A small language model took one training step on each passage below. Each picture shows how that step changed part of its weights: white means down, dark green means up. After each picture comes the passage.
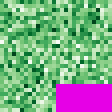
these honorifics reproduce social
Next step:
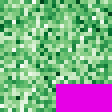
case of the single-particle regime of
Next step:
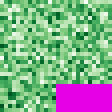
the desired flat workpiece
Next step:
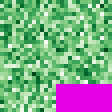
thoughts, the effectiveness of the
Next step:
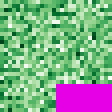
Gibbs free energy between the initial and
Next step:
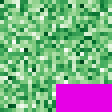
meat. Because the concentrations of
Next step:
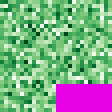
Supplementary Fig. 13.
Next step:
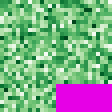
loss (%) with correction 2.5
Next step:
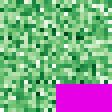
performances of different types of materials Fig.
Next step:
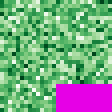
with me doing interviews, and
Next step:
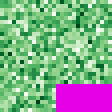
proper acceleration of a particle near the
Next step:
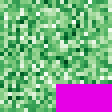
2020). Furthermore, ischemia
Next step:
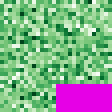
is the externally applied normal fluid
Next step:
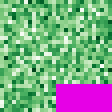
a shrub of variable heights,
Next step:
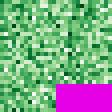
Information Technology (Hons)
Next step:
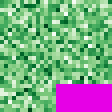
relations (\ref{45}), we
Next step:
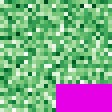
N, Joy JK. Plant
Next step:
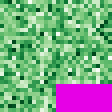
would also imply explosive growth in
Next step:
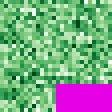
gap across embeddings suggests that
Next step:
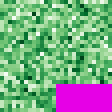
derivatives contain a variety of active
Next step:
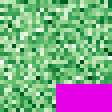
the best nebula model
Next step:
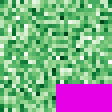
the presence of a chromatic,
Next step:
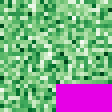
of RCC may be higher in
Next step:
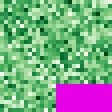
reported IgG levels increased during the
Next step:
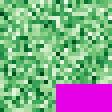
Internet banking at my
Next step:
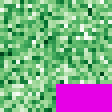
the discrete distribution can be approximated by
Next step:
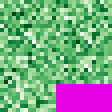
that is highly consistent with empirical
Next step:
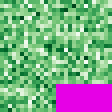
Xi Ge, Yihao
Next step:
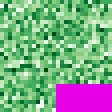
of mutual listening and respect for
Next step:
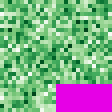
with Nurhayati et al
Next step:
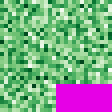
of potential biases that can occur in a
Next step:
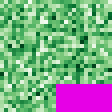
institutions as core partners to
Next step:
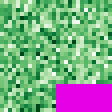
would suffice then to use the energy of
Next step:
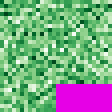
Should state governments continually
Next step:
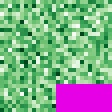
optimal treatment rules where patients receive the
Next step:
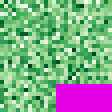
of this methodology, please refer
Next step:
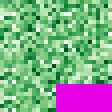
(Roma women's
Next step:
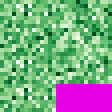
case study investigating the relationship between
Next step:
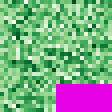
singlet oxygen quenchers
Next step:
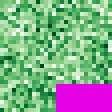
\end{figure} In the basis of
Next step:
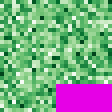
recognizing the contemporary
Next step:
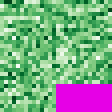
indicates a need for alternative forms of
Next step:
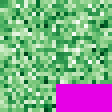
infrared camera, the
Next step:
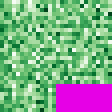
in the on-shell action to
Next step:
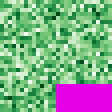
.$ Changing the value of
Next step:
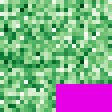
decrease in voluntary control in
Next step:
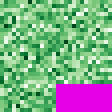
and come into thermal equilibrium with the
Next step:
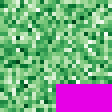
NMDARs; one-way
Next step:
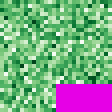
GBIF community. Primarily
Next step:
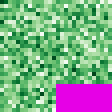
Dirac mass term. The
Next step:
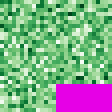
in naval application, where the
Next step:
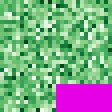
independence, there are policies that
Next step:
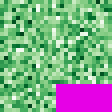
from home because of job
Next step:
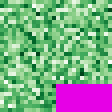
any set inducing a square in
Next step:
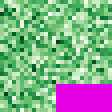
the Euclidean variables
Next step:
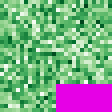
and maize being the most
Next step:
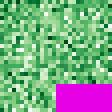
starts to get energy from the wave.
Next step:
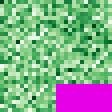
measure the bias in the pre-trained
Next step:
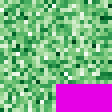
compartment of the knee. This
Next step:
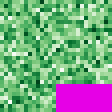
labels, but also for maintaining
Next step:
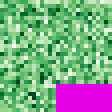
best bounds on the model, with
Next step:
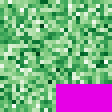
it and I was asked by
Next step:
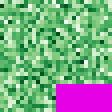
it can reach 100 % in the case of
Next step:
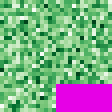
youth, they discovered a
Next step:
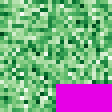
approach by applying it to the calculation of
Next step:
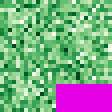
to (\ref{13}) and the values
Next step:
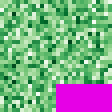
and its results are summarized in Figure
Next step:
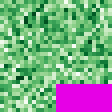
in the genome taxonomy
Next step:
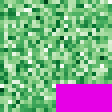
in other models like collapsars,
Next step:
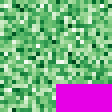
direction (Fig. S7)
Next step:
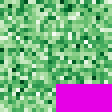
β. This data can be used as
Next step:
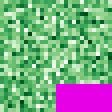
a condition that can only affect women and
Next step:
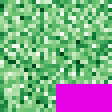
obtained (see the first top spectrum); increasing
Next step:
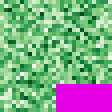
survival.} The necessity of including
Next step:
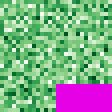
spanish students, from the University of
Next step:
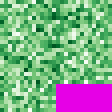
deeper understanding of their nature and the
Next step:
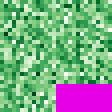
allowed to differ. The average magnetic
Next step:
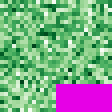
"Long-term strategy for the development
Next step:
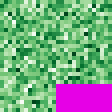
strives to improve the quality of all
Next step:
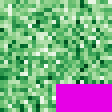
community needs, and reduce duplication
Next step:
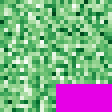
leads one to the title.
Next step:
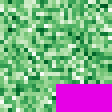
model track for silicate
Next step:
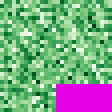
effective strategies for integrating and transferring
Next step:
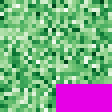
includes patent for inventions,
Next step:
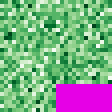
3d CP3 brute}
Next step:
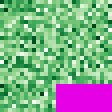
E., Cardoso, P.,
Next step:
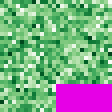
each axion mass corresponds to a single
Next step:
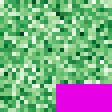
where i and j are integers,
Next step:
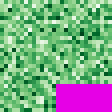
the category of coherent modules
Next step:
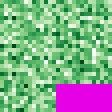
ocelli large; head and
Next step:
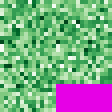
based on the covalent HDAC
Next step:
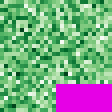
we will try to convey is
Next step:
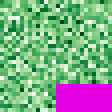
that as this is a practical example,
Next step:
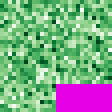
a group $H$ of modular zero
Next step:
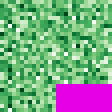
Group A and B Group
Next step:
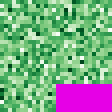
flavonoids from this plant
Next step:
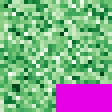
processed as cost criteria (their
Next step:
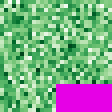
empty spacetime (i)
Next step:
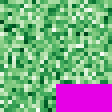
increase in temperature by 0.04,
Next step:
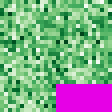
send and rcv operations.
